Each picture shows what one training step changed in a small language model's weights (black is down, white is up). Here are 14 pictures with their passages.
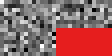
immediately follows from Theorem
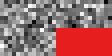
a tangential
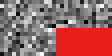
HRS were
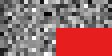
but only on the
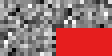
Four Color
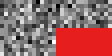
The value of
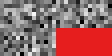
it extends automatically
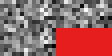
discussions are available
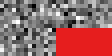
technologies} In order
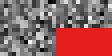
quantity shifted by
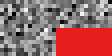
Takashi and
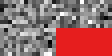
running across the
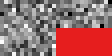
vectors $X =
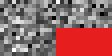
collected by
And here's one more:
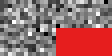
the temperatures where the
